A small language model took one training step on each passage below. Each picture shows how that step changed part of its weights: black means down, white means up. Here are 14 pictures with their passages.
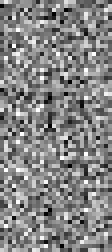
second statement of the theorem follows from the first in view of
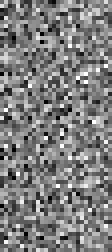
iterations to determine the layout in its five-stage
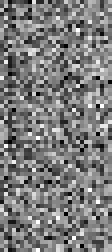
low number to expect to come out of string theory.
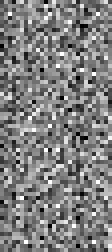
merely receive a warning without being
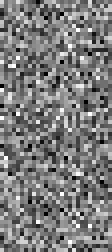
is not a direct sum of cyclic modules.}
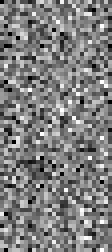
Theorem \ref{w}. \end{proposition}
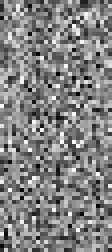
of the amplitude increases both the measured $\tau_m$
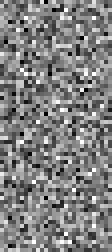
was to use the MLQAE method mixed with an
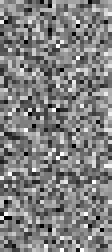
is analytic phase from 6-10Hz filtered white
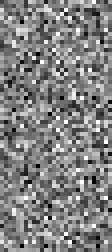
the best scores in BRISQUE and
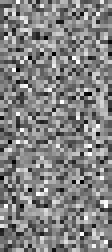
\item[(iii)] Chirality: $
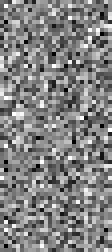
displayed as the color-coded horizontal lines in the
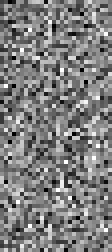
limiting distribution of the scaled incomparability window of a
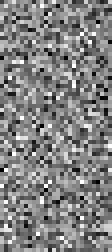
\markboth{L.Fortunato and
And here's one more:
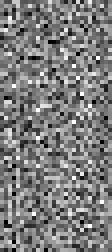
equivalent to computational and communication complexity. This is because that if
